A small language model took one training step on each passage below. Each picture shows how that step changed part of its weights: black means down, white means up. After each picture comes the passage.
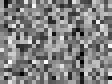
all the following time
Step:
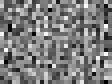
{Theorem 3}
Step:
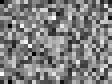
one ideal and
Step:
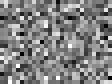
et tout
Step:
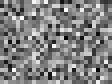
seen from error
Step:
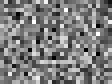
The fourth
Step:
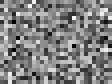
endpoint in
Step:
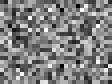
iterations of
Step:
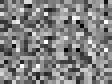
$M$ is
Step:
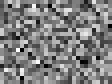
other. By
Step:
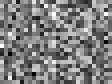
groups and some
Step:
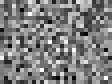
Proposition.} {\it
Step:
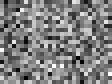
was the main
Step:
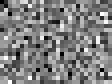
of simplicial
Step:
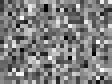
expression into
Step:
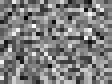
given directly
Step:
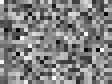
will bound the
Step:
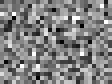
$ is a boundary
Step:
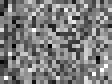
higher order when
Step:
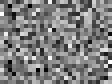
for classical
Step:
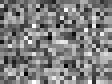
We explain
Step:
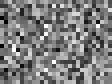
our methodology.
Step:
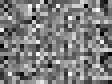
norm under the
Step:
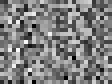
proof of Theorem
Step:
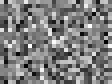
isomorphism locally,
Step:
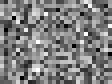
theorem is the
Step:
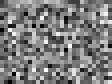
is satisfied.
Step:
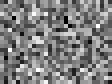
graph is the
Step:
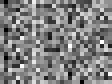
of all the
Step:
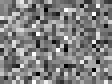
the removal
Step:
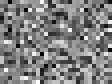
Suppose that
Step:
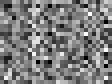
So, for all
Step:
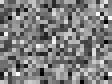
than that presented
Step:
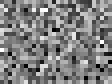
inverse dual
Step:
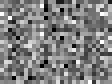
response in
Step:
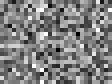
design that
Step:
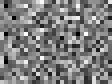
measures on
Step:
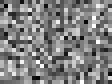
by a sum over
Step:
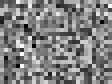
the definitive
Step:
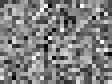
in ${\mathcal
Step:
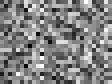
that we have
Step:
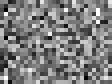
a closed formula when
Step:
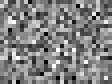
{\bf Proof
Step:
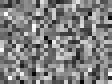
be a subset of
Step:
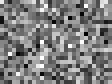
that every null
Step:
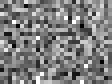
for $S$
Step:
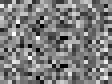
are ideals.
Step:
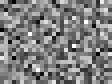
cover of a
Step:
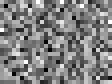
first move on
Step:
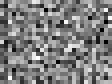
lying on
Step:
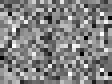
use of $m
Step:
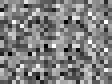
$f$ and
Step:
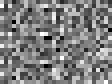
allows us
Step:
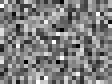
not much
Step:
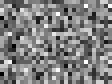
the structure just
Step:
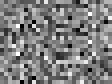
Thus, right
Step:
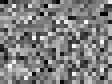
functional form of
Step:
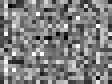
first kind can
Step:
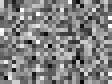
how the sets
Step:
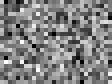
let the boundary
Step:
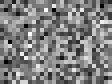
this vein of
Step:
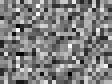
\otimes 1)
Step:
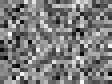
by the solution of
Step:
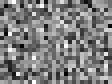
previous subspace
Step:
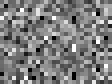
$\sigma \in
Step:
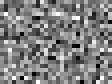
a homomorphism
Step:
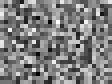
applications of
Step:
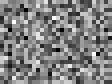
reason that
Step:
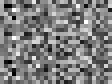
theory for finite
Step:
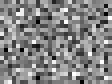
maps $j$
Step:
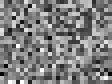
also satisfies its
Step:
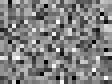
of {\bf
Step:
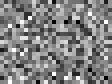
$r$ small
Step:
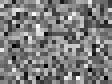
F$ depend on
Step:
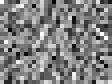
\to \mathcal
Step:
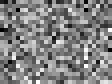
One of
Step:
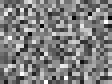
are continuous from
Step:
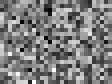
will be called a
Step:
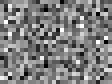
(this follows
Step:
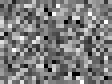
$X$ be
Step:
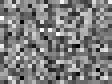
obtains by
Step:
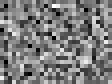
follows. \noindent
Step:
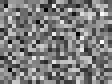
of operators
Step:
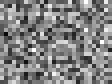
following theorem we provide
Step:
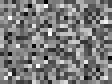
formulas for the
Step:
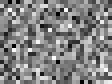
- What are
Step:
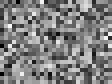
i. standard
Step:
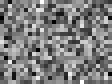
so that all elements
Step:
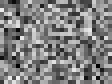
the main result of
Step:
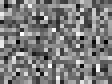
an application
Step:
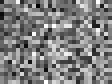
to 1. We
